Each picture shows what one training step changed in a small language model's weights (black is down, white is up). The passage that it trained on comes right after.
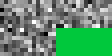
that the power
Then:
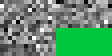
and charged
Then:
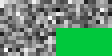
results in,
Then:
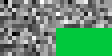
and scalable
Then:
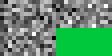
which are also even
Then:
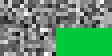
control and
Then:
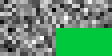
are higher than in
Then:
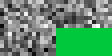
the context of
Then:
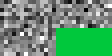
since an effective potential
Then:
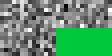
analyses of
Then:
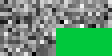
is observed.
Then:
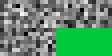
interaction of two
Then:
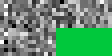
beam at
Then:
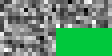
any special
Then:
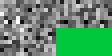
concept of
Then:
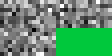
to the beam
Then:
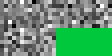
or routine
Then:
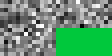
the primary
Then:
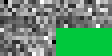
and the time
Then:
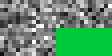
the return
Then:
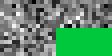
conclude that
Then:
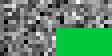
A CMG
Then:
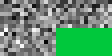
bound states,
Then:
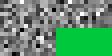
will be described using
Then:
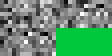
is modeled by
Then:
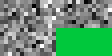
densities for
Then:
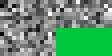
element per
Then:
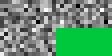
this paper, we
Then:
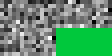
on corner cases
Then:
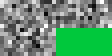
flow will, due
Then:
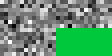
point cloud
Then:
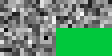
lack of
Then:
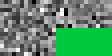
The dominant
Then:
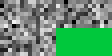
is indeed
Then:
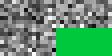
order. From
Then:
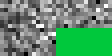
the general expression
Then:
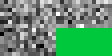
is increased
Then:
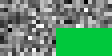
the case of an
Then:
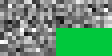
much of current
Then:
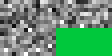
offered by
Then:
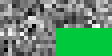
the Mo and
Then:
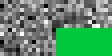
the two datasets
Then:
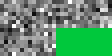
analysis gave
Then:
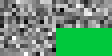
not the particle
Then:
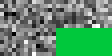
the saturated
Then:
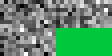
to gain further
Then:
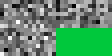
respective block
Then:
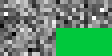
users can
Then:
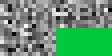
when it comes
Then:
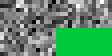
indicates the
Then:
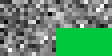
3. In Section
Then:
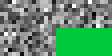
these observables at
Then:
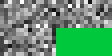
we will deal
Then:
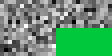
sites in
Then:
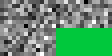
terms to the
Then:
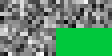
effects of the
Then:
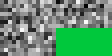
is important to
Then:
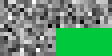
not more than
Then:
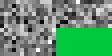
not too strong
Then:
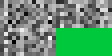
needed to
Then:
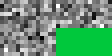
variables in the
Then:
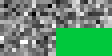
runs as
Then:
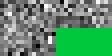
and servo
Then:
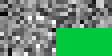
plasma will
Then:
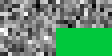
evolution of the magnetic
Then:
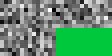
onset of the
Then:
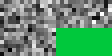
in a fraction
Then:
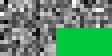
radius of about
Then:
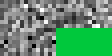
the normal properties such
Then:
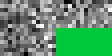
the stress energy
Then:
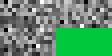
and S.
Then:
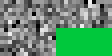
of grid
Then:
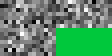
value indicates
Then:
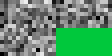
which improves the
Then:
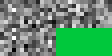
combined with the
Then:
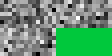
are included.
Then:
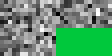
is given by the
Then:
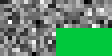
In the same
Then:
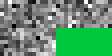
early times
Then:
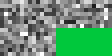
proposed in the
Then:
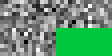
layer is the
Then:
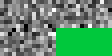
condition $\delta
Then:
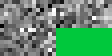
his photon
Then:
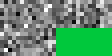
array as
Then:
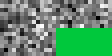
the Galaxy
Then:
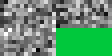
et al.
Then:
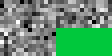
this conclusion
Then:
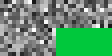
However, the
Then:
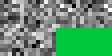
mean energy for the
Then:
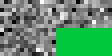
with other parameters;
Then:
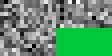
be sufficient
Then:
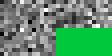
the new methods can
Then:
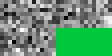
created to
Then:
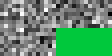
critical parameters like
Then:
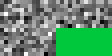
view of our
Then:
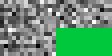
to be directly
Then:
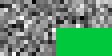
is made
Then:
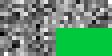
channel. In
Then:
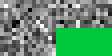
limit of relative
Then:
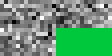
fb for
